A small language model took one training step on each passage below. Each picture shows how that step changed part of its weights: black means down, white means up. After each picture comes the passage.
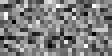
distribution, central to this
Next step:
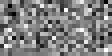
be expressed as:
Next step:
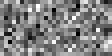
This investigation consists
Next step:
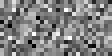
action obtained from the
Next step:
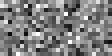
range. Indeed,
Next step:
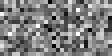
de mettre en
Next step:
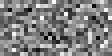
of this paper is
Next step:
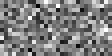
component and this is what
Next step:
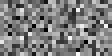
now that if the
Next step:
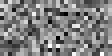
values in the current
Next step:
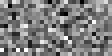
compute the initial energies and
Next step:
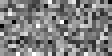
normal dense matter
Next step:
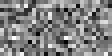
induces the local
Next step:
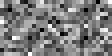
speed of propagation of
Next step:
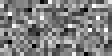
of the white
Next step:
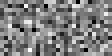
After releasing
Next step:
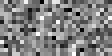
Republic of
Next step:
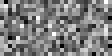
Hwang *et
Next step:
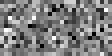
couplings as well as
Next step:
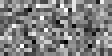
of the SN
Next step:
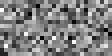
should be read as consistent
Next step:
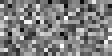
anchored to the
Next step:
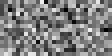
will be distorted
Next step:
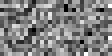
in the determination of
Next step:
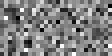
then naturally
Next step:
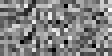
in reference to the real
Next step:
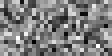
the collective,
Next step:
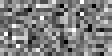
of the chart,
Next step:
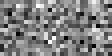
and space thanks to
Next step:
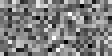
part of the journal distribution
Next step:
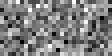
The first order term
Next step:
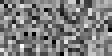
the hydroxyl
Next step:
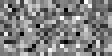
If we define the
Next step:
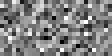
scatters and
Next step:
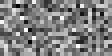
as a function of
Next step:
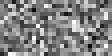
are given. We calculate
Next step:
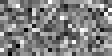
is assumed to be
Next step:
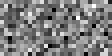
If no graphics
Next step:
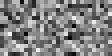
the probability distribution function
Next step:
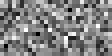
understand for improving the
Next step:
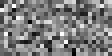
threshold, namely,
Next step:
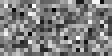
places, in various
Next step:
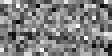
critical spin curve. For
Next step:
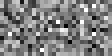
the first order difference of
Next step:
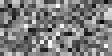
correctly in the energy
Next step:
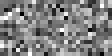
\section{The model
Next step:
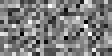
notably, we
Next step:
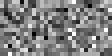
the large volume phase has
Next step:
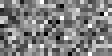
more realistic model to
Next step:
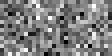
To highlight the most
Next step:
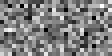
to a wave with frequency
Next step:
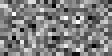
Taylor operator
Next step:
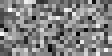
results were obtained with the
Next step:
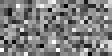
and its dependence on
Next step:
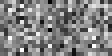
recently been implemented
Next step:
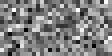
that have to be
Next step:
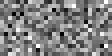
is different. There
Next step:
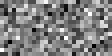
photons each make a single
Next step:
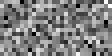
Although the value of
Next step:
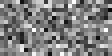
skyrmion is
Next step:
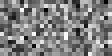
only use data from the
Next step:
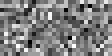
in the box,
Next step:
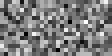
the 3D BH
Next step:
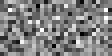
gluon distributions and
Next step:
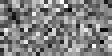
does not adopt a
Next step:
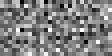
elastic (blue
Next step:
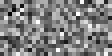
maintain a community
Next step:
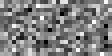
of centralized view and
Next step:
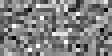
of observatory staff
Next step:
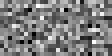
of Physics, University of
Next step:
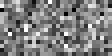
line fails in
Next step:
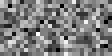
several detector characteristics of
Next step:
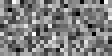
looking down from
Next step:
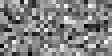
the graphs for
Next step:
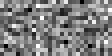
of the shape and
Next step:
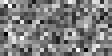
gravitational physical model.
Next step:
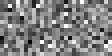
(red dots)
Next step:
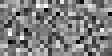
matrix $A$
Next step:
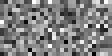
they giving away
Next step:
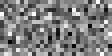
$\Delta q$
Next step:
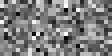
performance degrades.
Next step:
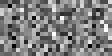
defined such that all
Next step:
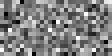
our analysis, it is
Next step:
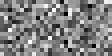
to the field theory are
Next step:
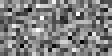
of computational accuracy,
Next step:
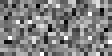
projects use the
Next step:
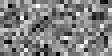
From the linearized
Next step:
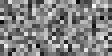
EBM is to
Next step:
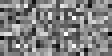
in coordinate representation,
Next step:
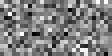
such heterostructures
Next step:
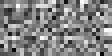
and applied it to study
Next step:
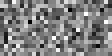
formulation based on a
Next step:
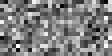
model aimed at
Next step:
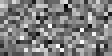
coordinates, while an
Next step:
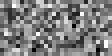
acts in the first
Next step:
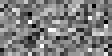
number of *d*
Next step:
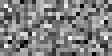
N$ qubits,
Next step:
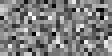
determined by the integral quantities
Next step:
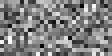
this accuracy. Note that
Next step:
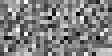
vertex $v
